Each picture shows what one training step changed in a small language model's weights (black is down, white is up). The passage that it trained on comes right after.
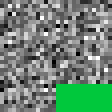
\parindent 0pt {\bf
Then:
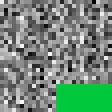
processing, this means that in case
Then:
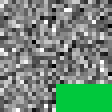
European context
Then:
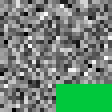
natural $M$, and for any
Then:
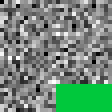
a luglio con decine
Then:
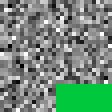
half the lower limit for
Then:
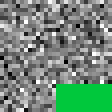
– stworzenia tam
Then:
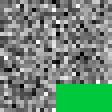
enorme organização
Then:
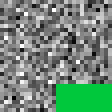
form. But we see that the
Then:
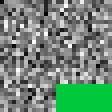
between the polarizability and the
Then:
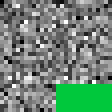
for some $i\in \langle
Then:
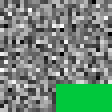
particularly interesting aspect in this
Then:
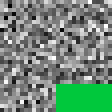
values of $Q^{2}$, compared
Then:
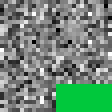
K. Xhani, J.
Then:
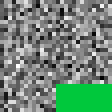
to the spatial quantum
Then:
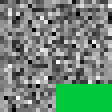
transcendence degree 1 over
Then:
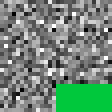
the change in long-run
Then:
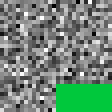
a meta-stable form. In
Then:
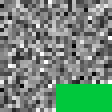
que trata o art.
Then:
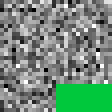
of $I$ relative to
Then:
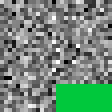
gives rise to the
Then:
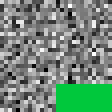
de manière très
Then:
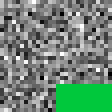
type IIA string theory,
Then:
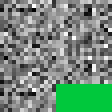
$A$ and $B$ are
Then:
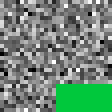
and OPE. ##
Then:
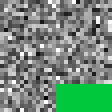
On note $\Ee'$ la
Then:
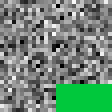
\end{subequations} If
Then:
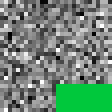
collected from customers and
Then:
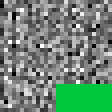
construction. Let us point out
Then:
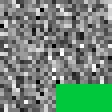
выделение средств).
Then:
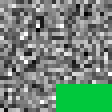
comments by referees and
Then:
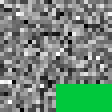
night, because they may be
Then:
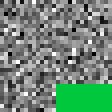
ochlik qarshi
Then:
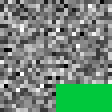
describes the relationship
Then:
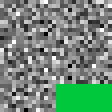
kaideye bağlı
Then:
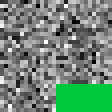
e baixa infiltração,
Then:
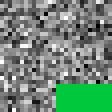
Python type hints to
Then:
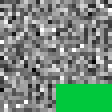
the the technique of
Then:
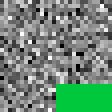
galaxies and active
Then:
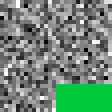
butun vegetatsiya
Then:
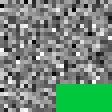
Cristina Dra.
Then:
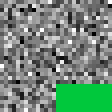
exists some element $x$ of
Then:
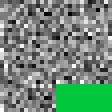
C$ such that $D$ is a
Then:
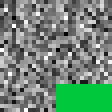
taken); again one
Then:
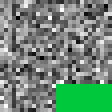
are interested in values of
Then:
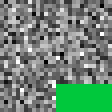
We claim that \begin{align*}
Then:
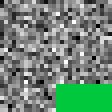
cannot be held on any of
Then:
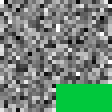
orqali bu sohada
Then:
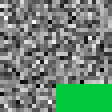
weighted composition operators,
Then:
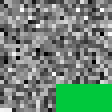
jovem, apresentar
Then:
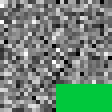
Let R be a ring (not
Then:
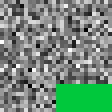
and found that it appears to
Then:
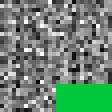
apoia como: a formação
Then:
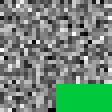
xos bo‘lib,
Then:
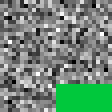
observe an annual modulation
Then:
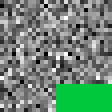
w tajemnicy,
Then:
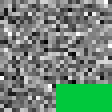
și de a păstra
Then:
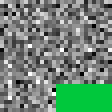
can thereby become a more general
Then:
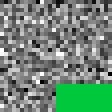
CM frame, the only
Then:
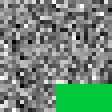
ideas, and it is at its
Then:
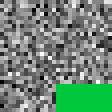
the antimicrobial properties
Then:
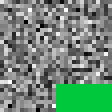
as the height, which can be
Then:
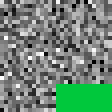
globally hyperbolic
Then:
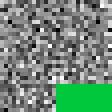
the first elements visited
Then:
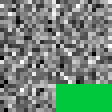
постачання в
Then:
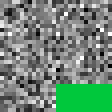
ma connaissance, nulle
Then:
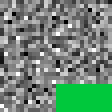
Note-se que os itens
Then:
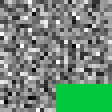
systems (EOCL)
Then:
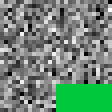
regular collapsing scheme
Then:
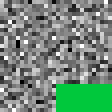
is often unfeasible. For
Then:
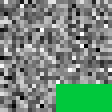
for the scheme parts of the
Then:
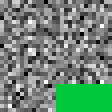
\in \mathcal{M}$. Then,
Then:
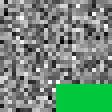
has a labeling that is
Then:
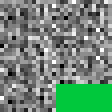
\end{proof} \section{The
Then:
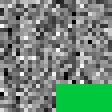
A. Varchenko]
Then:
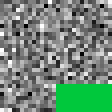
Peirce decomposition,
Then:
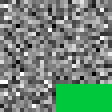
to arrive in a time
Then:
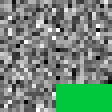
?. Acesso em:
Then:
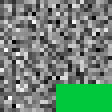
an application of the connectedness
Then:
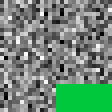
representing active processes with the
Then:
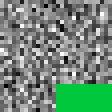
Finally we show the first relation
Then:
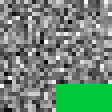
deduce : \begin{eqnarray*}
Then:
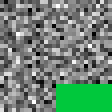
con una ayuda
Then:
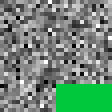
como critério.
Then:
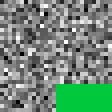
graph reveals the relative position
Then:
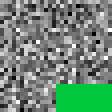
is approximately radially
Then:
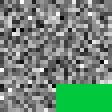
oshirish, byudjet
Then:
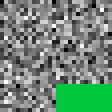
to a B-spline on the
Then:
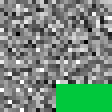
na base de dados
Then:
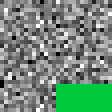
\right\rbrace \!>
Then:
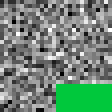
such that $E'$ is a summand
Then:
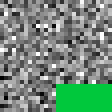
of multistep signaling
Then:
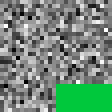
of the barrier and
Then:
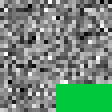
\Omega_\Lambda$ and the
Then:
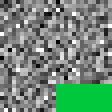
dapat diuraikan
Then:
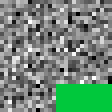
as follows from the next
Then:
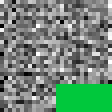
через все
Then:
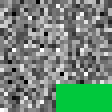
Therefore, from Eqs.
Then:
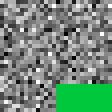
a cabo en un entorno
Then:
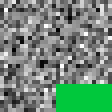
the ends of $\XG$
